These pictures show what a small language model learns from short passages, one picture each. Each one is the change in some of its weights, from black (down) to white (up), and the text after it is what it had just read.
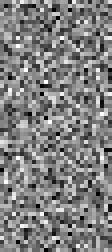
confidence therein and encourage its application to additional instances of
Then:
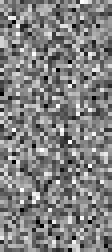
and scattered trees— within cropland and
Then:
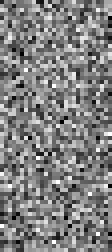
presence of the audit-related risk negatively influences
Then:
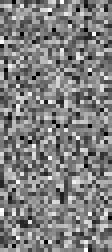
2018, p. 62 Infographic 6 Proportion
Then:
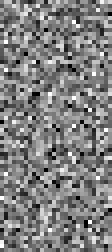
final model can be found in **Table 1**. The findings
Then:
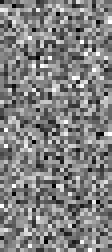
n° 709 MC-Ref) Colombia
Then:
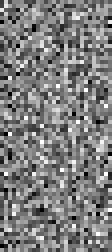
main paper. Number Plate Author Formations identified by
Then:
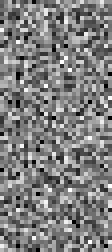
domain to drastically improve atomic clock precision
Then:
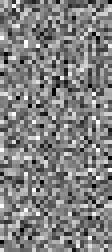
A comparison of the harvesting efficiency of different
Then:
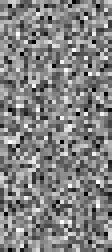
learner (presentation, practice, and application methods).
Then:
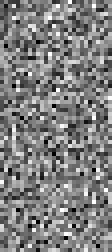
birds with 4×10^3 sporulated
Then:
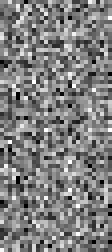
continuous map $f: X \rightarrow X$, there exists
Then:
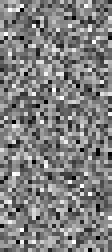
lords of the towns who owed allegiance to
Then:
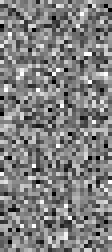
steroid hormone derivatives have been calculated by
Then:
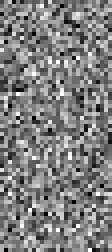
lymphocytes in the T cell zone
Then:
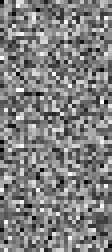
enough to cause problems later [3]. Oral manifestations
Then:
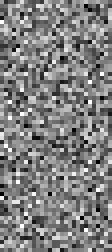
presence of congenital anomalies.
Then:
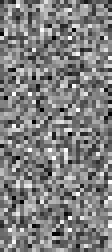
for half an hour, of which eleven minutes would
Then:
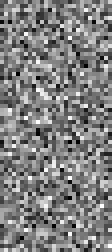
tolerate imperfect information but not indeterminate or
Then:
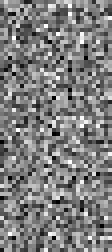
is manifested in their martyrdom. 3.
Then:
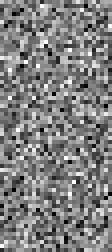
performed by a specialized institute or laboratory, the
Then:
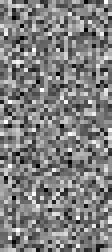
crucial role in addressing this gap by educating women, reducing
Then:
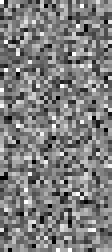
by reduction of rigidity of the electrode fixation leads
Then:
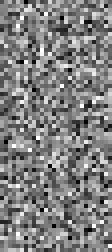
the text sections to the section leads will be decided by
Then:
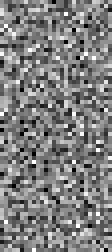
fundus image can be gained through color fundus
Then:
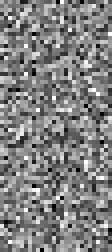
and analysis of the experimental data and the discussion of all proposed
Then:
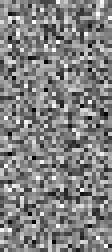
Teertstra et al. [2] similarly
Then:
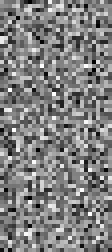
E [GPa] 27 77 Strain to
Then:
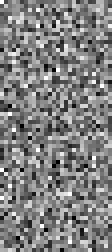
physical and non-physical infrastructures and processes in an
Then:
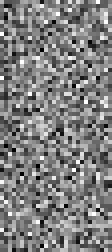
Scheduled Caste and Scheduled
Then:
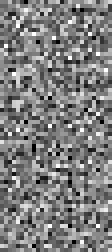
paper, the turbine itself is used as an
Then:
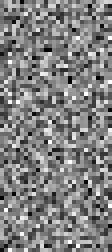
attitude. One hundred and forty three
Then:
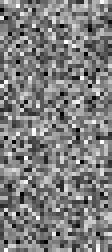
include strict monitoring, coordinating and ERM on
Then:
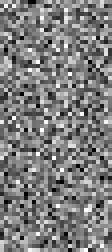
Kingdom (34), Germany (17), Canada
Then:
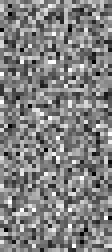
variables, such as; (a) examining the direct
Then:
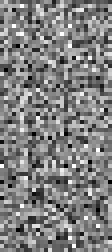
increasing popularity is based on two basic facts:
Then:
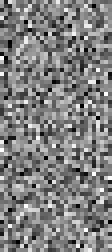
temperature function, the Wald test for the joint significance
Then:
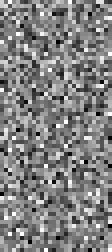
forms that are phonologically independent (and also lexical forms
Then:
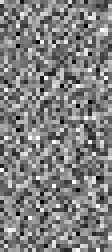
on CBNRM regimes and communities
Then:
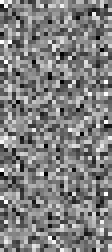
Analysis between faculty and student collaboration in enhancing research resources in
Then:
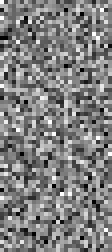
meditation/relaxation ii). Calm
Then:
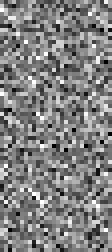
history of flu-like symptoms and shortness of
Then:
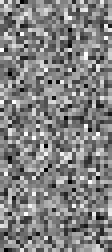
substances, and their formation are studied on the basis of
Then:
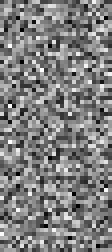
used to test the hypothesis. The results from Data analysis and
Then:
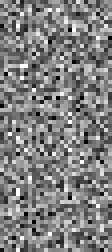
in which MFI purchase the required product from the
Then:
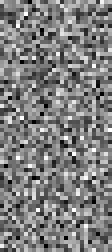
instead of using the machinery to control the modulation
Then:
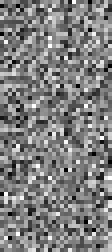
AL. It includes three concrete sampling methods, *least
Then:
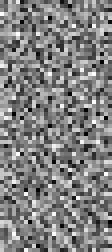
role in achieving distance-learning success from teachers' perceptions,
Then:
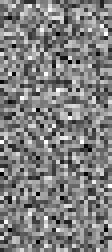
influence the distribution of organisms in watercourses
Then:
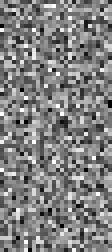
that is capable of making individuals behave well, responsible
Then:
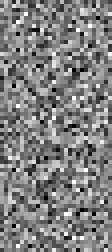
reported earlier, viz. 2.40 (3 M
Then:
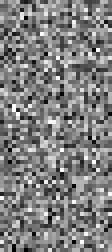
from a the set provided by the TC. The team
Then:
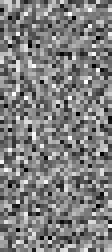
entering the community, the impact assessment team also introduced themselves
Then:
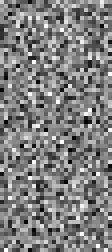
of Fig. 1, which comprises 8 nodes and 9
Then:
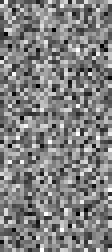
generator 3 area New England interconnected power system
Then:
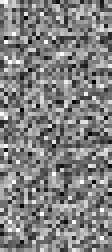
The paper concerns on only TVET teachers perceptions on competency
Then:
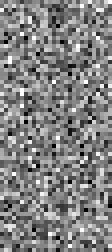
Livingstone town. What strategies does management use
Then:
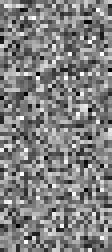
did not consider to pay me? He said,
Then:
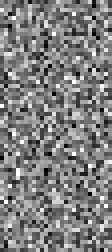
of PD-NOMA [23]. The
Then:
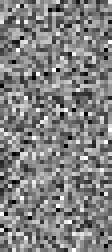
into several subsystems such as subsystem of
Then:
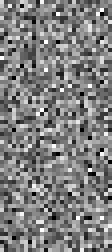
while f_b is the one extracted by the baseline
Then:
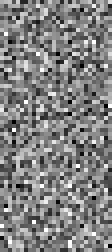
speed, indoor seating, prayer room and
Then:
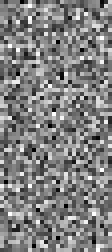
natural and social environment of his/her activity), and also
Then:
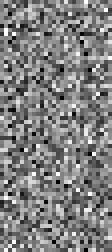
Biomedical Technology Wing, Sree
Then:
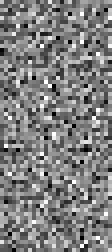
of Salerno. The altitudes relative to the
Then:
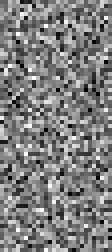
from basic necessities like education. This explains why the
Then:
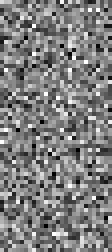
can be applied at any point where change manifests itself
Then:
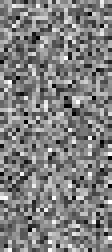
literary work found in 1926. However,
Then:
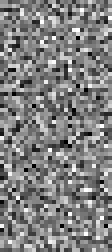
is one common diagnosis leading to operative work in
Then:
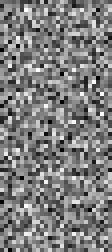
SKILL, DIMENSION
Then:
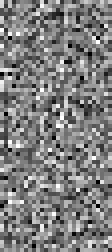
+ \delta_d)$. If we measure the communication cost
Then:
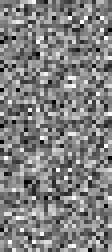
Paste', Politecnico di
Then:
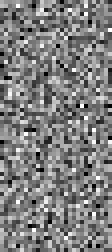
that vaccination averts 2-3 million deaths
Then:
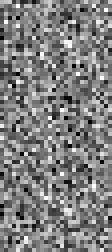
energy storage media, batteries, super capacitors, gas
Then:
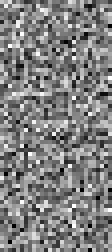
many actors involved in responding to threats, and it
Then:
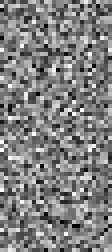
followed by the implementations of the spreadsheet tools and
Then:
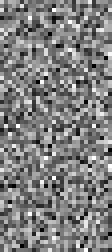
Concentration (mg/ml) Length of
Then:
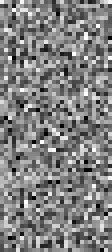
for grid investments, address range/charge anxiety and enable
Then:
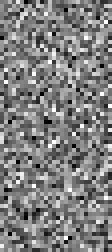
the most favored region with just 0.7%
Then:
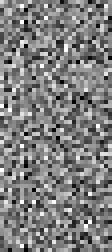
during the early 18th century, and eventually came to
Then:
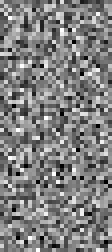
and FN edited and modify the
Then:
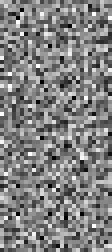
messages and to manage the energy processes and devices. The
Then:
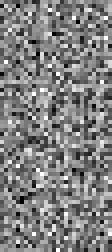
D785 Hardness test specimen
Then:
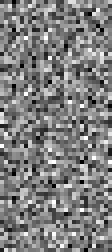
k, S, p) = p \cdot
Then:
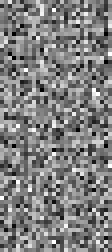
coronavirus disease 2019 (COVID-19):
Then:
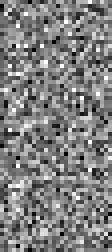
using secondary data from NSS and TRAI as well
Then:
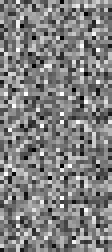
in the NTBIs, the MOST in
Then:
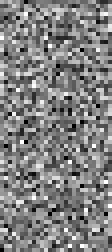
results obtained, it was determined that there were difficulties in motivation
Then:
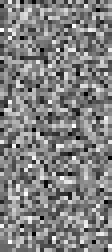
government expenditure and economic growth for the US data from 1974
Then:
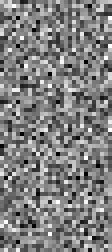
limitations. Every time Guard against surges.
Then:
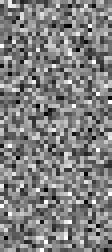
monitor phase. Source code and design were constructed using
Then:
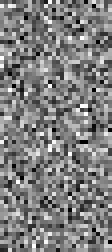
weighted kappa values of 0.79,
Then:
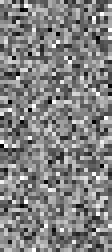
tendency towards e-learning. On the other hand,
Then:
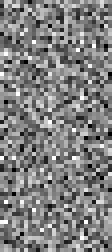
freshmen are unprepared emotionally,
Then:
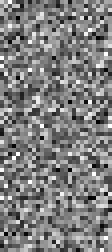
evaporation. Results and Discussion The measurements of density
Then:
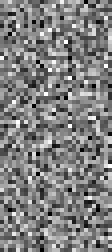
for this material, which is usually based on 3 mm thick
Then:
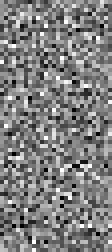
of increasing dissatisfaction on job compounded by an awareness
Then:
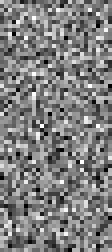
country and Chinese investment abroad) search for and implement
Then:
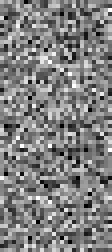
may start at any age; the effect increases more in early
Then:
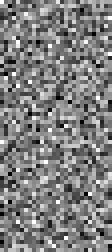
gravity and density was calculated using equation 4.
